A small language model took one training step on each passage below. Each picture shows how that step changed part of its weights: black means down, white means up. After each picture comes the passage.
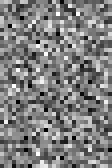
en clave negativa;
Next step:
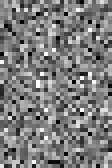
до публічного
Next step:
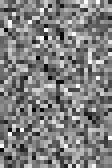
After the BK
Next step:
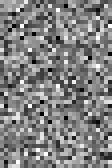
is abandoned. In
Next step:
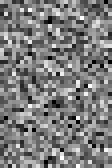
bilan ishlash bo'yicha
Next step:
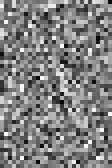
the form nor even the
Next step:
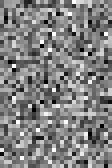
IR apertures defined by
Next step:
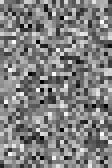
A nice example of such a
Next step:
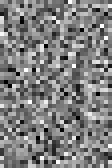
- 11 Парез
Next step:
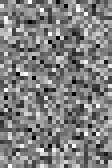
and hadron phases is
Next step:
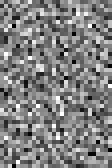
homogeneous density
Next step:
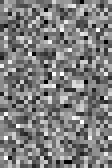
Texto: Martin
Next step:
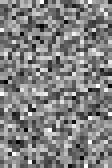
on 26 January
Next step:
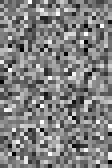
$\Htwo$ from high
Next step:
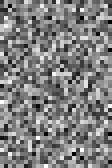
The massless closed string
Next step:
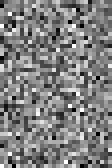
(дата обращения
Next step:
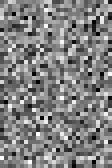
from the lattice to make use
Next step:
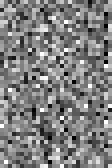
pembagian hasil
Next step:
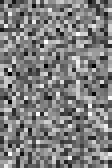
quantitative design methods. The
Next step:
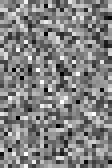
criança. Consequências
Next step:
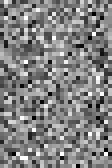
covariant, though
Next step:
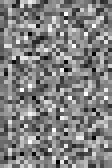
qui est effectuée aux
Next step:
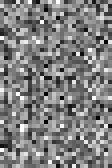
angular power spectrum, given by
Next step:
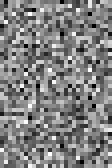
without quantifying agents’
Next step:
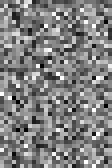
du phénomène de
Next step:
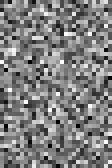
curve matching, with an
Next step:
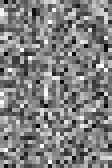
esta se le dibuja
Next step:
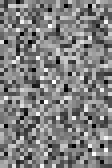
des techniques de production
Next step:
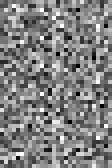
plus ou moins variable
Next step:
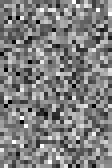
that the effect of this term can
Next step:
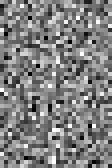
Beratungs- und
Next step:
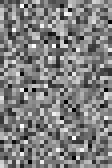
la pandemia por
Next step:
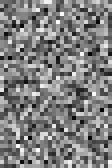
em Teoria da
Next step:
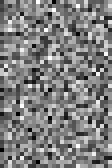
formulae and obtain the
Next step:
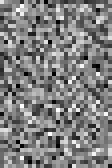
support both closed and open
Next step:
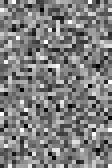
been analyzed within both the
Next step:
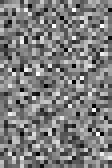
уроку, де
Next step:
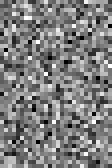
Keywords: integrated
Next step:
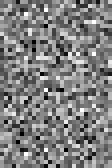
for the $\eta$ Cha
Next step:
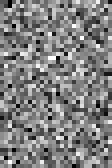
language and foreign
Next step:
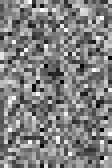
triggered enormous
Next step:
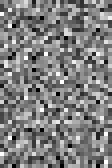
apocenter and then at
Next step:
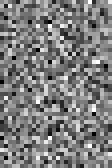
the one we have been using in
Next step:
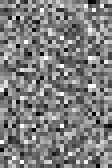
constrain the angular size of the
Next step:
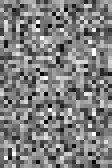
for three qudits, the
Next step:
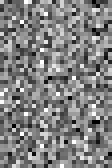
frequency of interest appear as
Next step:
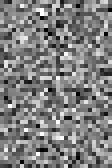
article is open access
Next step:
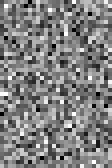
from a model that accounts
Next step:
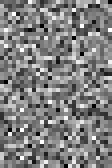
on the leading Regge
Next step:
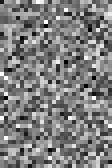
black hole binaries
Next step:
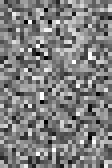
IMF is consistent with
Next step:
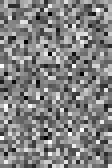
metal enrichment process
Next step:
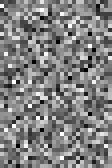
is a strong blazar,
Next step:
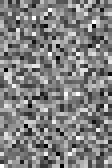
global or structural
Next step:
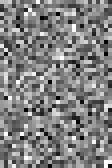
axes (dominated by
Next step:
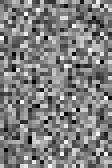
threshold scheme, the
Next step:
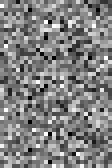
order may have introduced two possible
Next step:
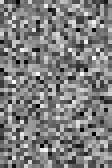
the difference in the hopping
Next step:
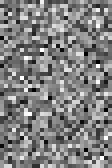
intensity of spectral lines on the
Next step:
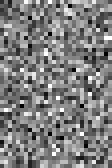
and relaxation time,
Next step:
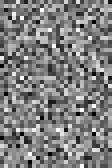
to the success of any
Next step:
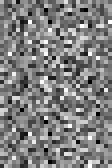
EMN's PMF
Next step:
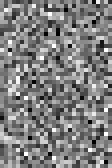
corrections. For materials
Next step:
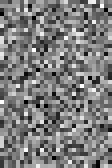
има начини да
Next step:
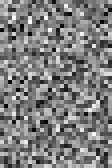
no presente trabalho, a
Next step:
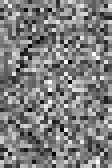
cinéma*, p.
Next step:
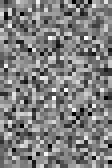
picture and instead
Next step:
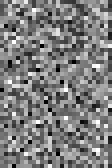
aos filhos.
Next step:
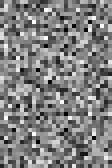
se sancionaba la
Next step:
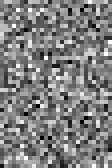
the stable Einstein
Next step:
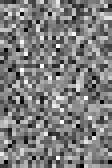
[{\citenamefont {Fert}\
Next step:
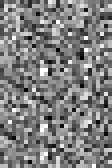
la que los analistas
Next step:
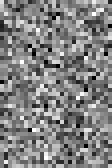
and efficiency in solving
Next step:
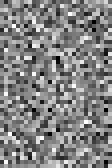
exponential function involved
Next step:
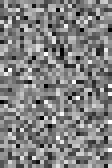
demonstrate the effectiveness
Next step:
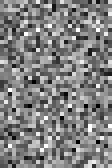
F. M et. al
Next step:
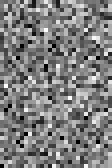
focused on CMB
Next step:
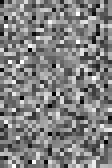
by the inhibition
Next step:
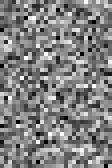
of the difference might result from
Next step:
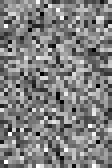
for the chiral signature
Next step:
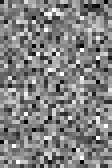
aytish joizki,
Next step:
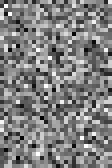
to develop rapidly after the
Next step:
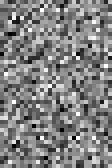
lost to the tidal
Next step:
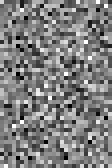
M \times M \rightarrow
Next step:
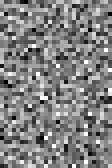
ist der gesamte
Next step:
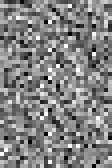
stabilitas kerja
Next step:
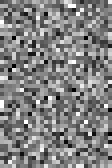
Transformatsion jarayonlarda
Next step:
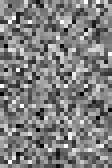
showing the lack of
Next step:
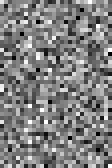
et Bedbrook,
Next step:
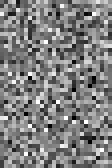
does not involve any
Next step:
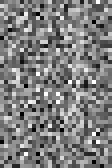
of the 2009 International
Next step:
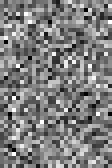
mode. When these effects were
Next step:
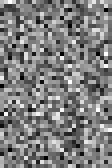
- realização de 100% das
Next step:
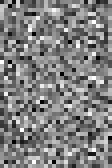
in output voltage but
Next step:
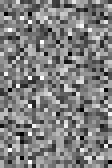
Expansion States – 30%
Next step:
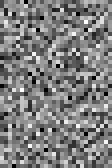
and potentials) than systems that
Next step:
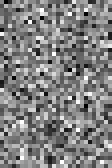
there is a connection between
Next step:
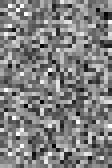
a escolha. Foi
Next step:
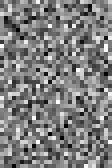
en cuenta que, para
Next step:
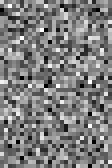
(MHz) \\ \hline
